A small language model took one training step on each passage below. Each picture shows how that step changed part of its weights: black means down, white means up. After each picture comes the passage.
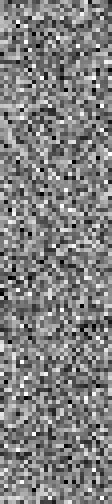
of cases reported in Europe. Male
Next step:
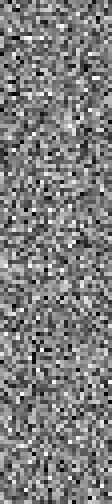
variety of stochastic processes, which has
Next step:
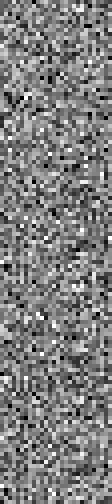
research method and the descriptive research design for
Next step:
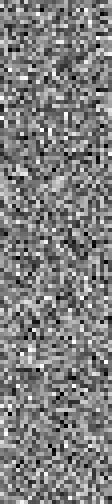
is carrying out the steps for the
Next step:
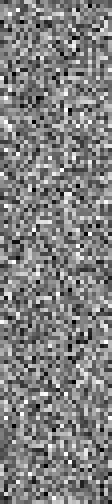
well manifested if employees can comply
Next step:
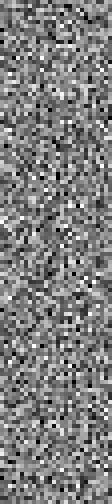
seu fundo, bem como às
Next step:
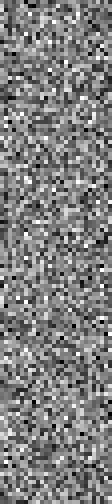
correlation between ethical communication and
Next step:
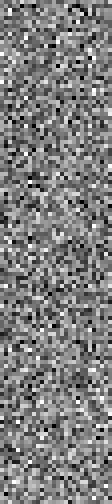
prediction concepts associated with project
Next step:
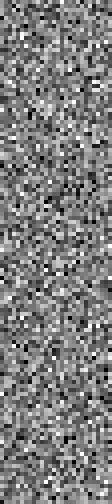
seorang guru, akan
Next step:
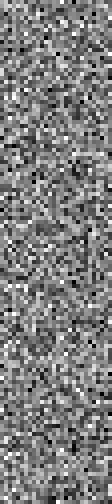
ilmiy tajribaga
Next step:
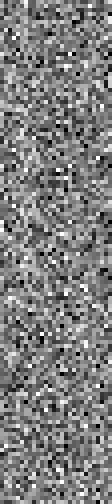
and Lokanatha Rai, M.
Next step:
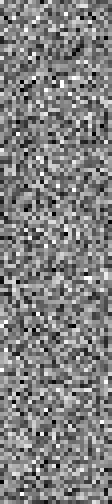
passive approach where individuals show indifference
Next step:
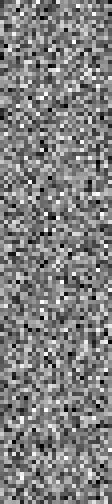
the ghost imaging setup. This
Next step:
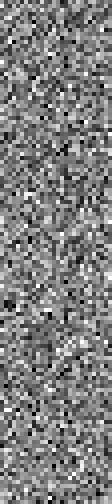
dans le monde selon
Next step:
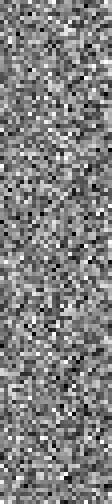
qo‘llanish mexanizmlari
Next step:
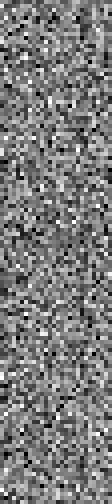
terra e no corpo humano. Para a
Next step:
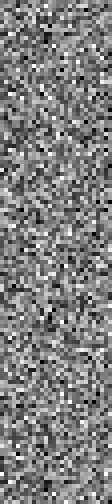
face the real world and able to
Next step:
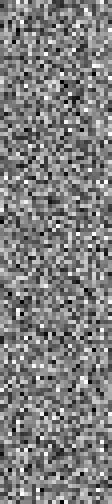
Можно обвести обе
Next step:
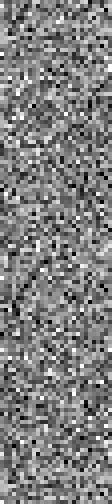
consistent (for a given
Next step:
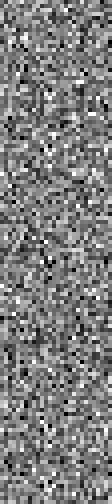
escola para comunidade é responsável
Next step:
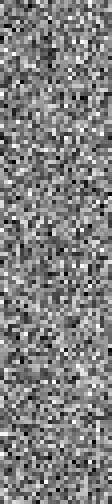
disagreement, and forms of discursive
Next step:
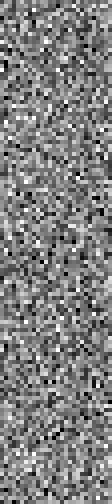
Healthcare Assistants in a
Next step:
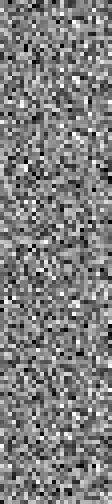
dan sejarah yang memiliki
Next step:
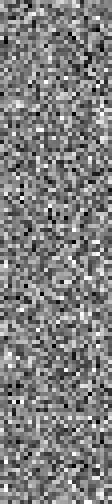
4. Baptist student pastors should
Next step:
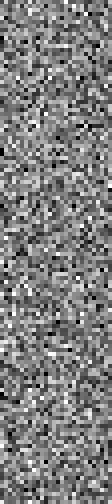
complete equipment¹⁶. In order
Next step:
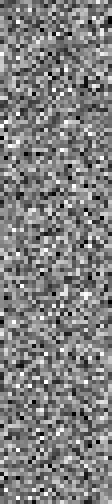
In the substation Disconnecting
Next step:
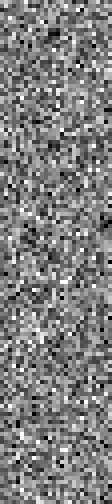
мощностей ВИЭ и
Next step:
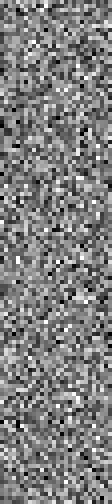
Revenue Growth Dilihat
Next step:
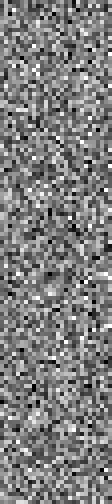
tutsin. Turkiy
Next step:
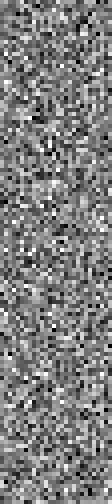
and social emotions: Toward new
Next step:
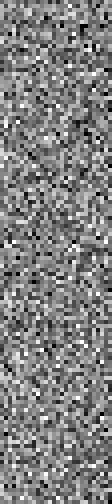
Set of Participatory
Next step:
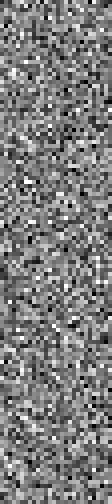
de l'information. Donc, la
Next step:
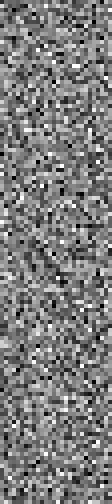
the moment of birth, the child
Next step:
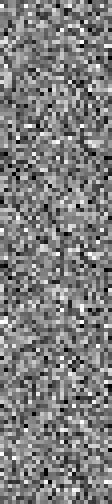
de los bobinados no tienen
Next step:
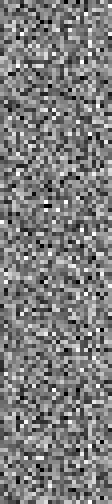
КОРМОВ ИЗ
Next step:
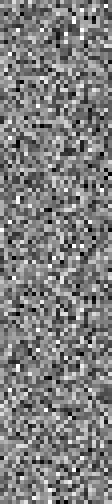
hid sezgisi, hid
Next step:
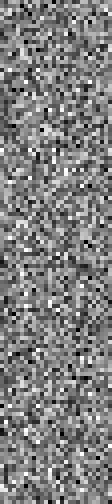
was taken and contents were separated
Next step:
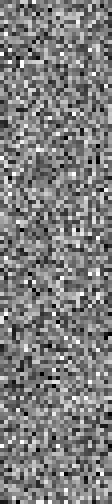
graphic design and modern 3D
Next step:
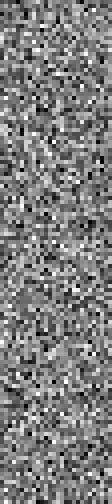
using virtual machining systems is not
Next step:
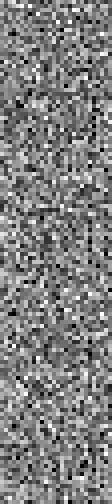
through APIs, cloud
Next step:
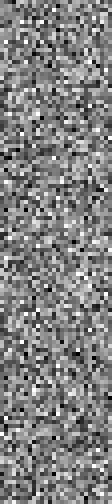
periodontal diseases and in what
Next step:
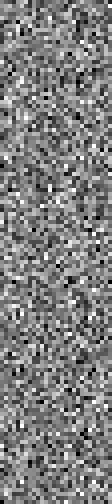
сайгаков, Авдий,
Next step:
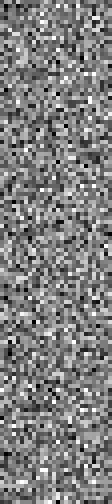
dialogo responsabile e possibile
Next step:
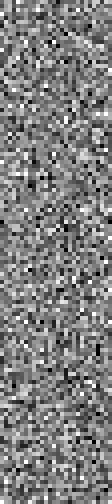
administration (Fig 5) The remnants
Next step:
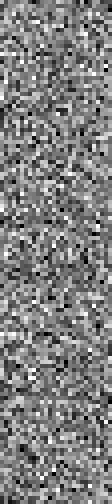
Strategy Surface Approach
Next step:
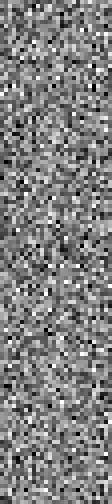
magic squares of order 6,
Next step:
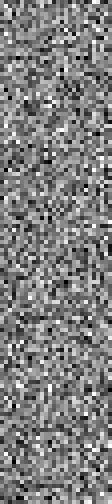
PHENOMENON AND
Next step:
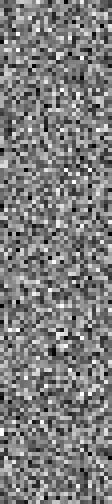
Saída do programa [1] 1
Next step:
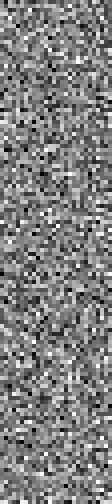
67% of students strongly agreed that
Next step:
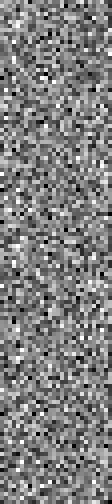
жойларда ишсизлик
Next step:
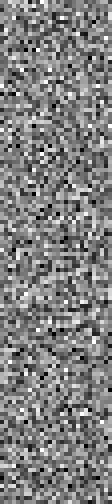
flux en excès est loin
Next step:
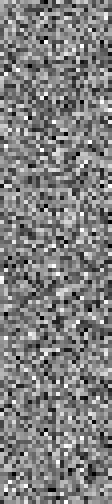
undiriladigan ko'p
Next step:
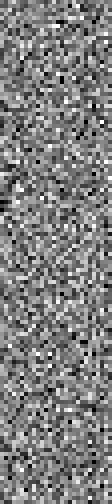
include system size, system age, number of
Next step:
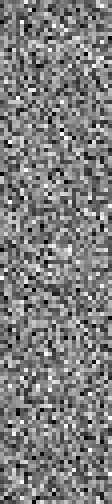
и интеграции национальной
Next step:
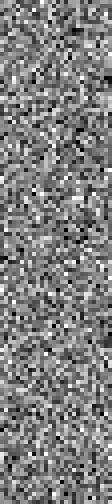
how individual beliefs, shaped by
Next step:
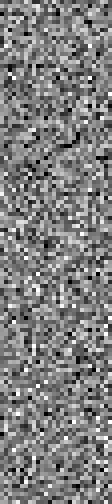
шахсни маънавий
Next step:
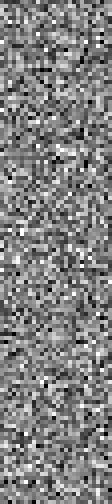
were washed with a tap water and detergent
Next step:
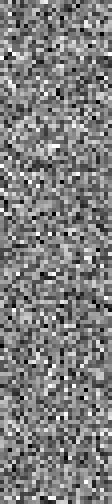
future product. Similar displays
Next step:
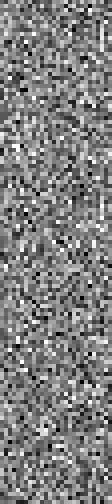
directions are: - The impact of
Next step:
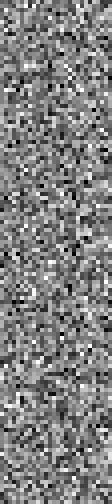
of these differences (increasing or
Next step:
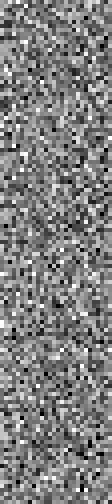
la technique documentaire est
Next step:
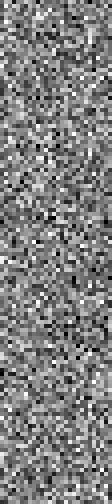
ijtimoiy ong shakli,
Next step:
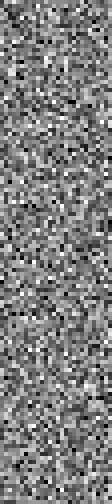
a bottom-up approach to selecting
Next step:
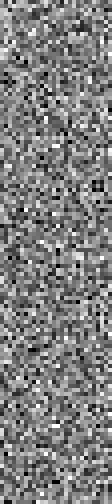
can be calculated using the expression below
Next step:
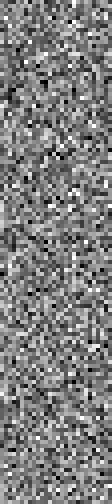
obliga a recordar que el
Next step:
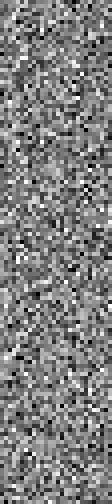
application software can be built and
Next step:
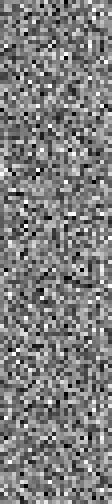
вторгнення Росії в Україну
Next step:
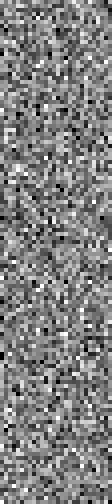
X_L " filter choke was
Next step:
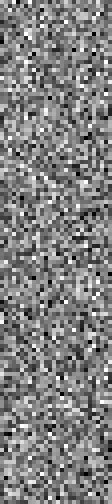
a descriptive cross-sectional
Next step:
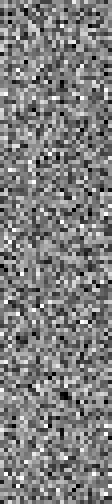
assumir a exceção da escrita
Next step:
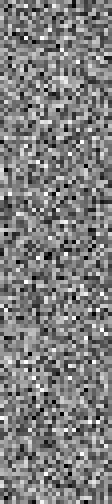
topib boradi. Bu,
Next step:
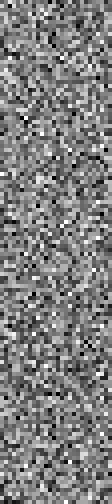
on compound model in other industries of the
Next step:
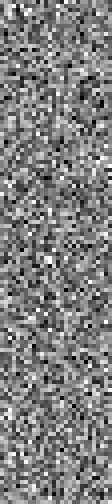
decrease in organic substances and
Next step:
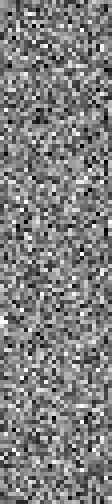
importance of Latin for professional and
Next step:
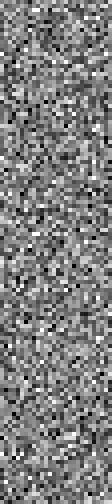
simulations using ANSYS of
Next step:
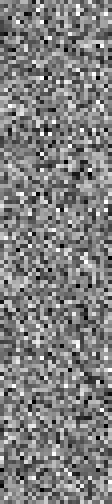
a *counterbalance* to their
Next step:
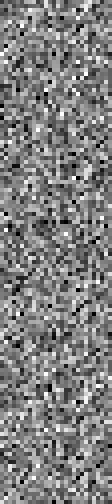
гг.: Сб. док. и
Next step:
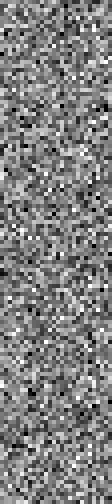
³, Cengiz BEYSAN
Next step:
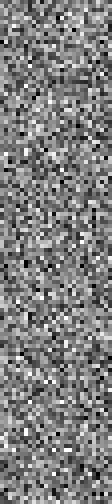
of research evaluation. One aspect is
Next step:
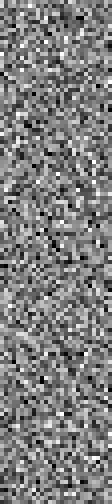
Hoy se hace necesario que
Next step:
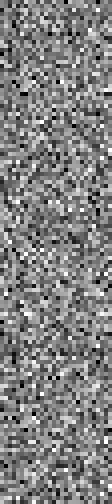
la evidență în număr de
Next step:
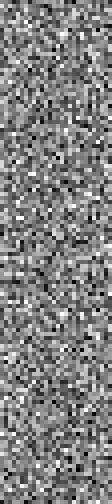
Current challenges in
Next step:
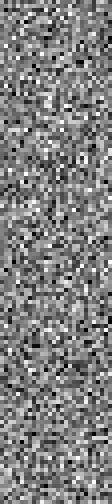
уявлень, знань
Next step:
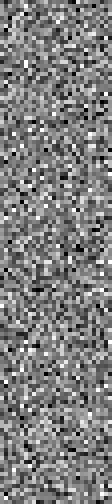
порядку приймає,
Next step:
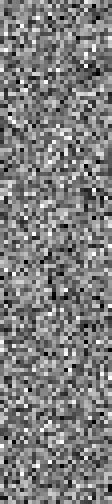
ca. -35 % für die
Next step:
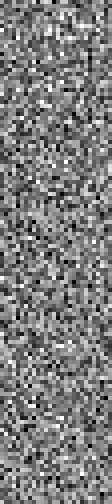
of Quang Ngai province
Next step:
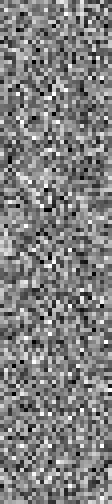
emas, balki kichik
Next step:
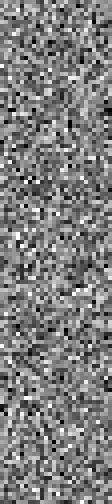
vertices with a common neighbor differ
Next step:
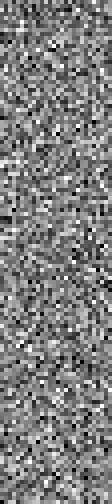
order accurate both in time and in
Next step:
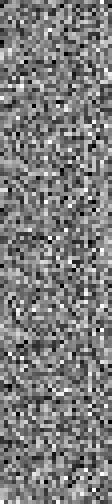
У Гегеля есть
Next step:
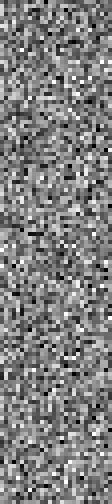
самарали тажриба
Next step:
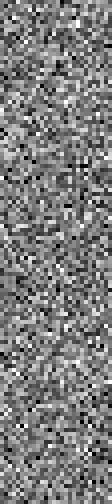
calon biarawati*".
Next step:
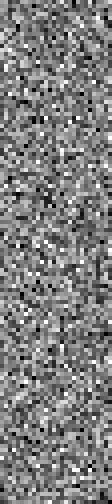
immunitet mahalliy link
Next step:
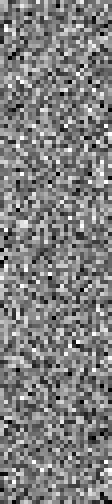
H.N., Mallaev O.U.,
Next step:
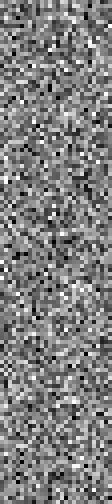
chaîne logistique sont
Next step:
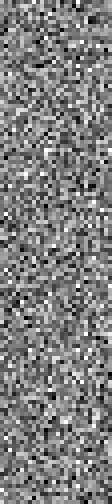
структуры являются
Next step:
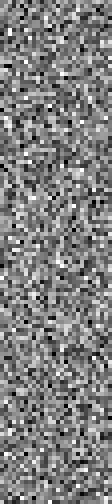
nécessaires (solution
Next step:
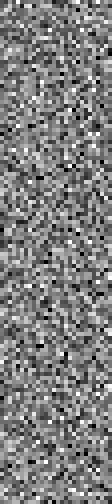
регионов России:
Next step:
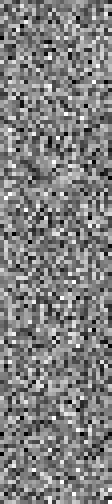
module) L_{fra} frame
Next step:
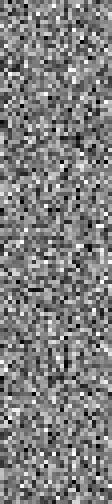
навбатчи уни дарҳол
